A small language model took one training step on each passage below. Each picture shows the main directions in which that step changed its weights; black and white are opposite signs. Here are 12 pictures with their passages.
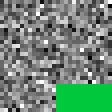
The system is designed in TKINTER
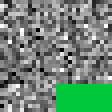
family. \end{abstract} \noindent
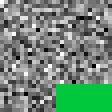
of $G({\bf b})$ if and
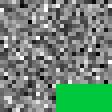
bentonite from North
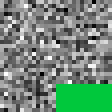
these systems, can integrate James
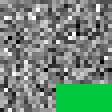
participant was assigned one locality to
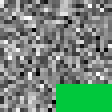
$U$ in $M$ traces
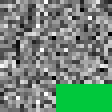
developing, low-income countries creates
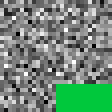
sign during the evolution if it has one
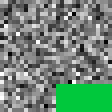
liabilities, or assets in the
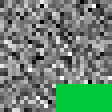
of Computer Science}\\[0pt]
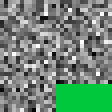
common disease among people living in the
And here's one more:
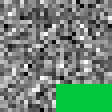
\frac{-cu}{\sigma }\right)
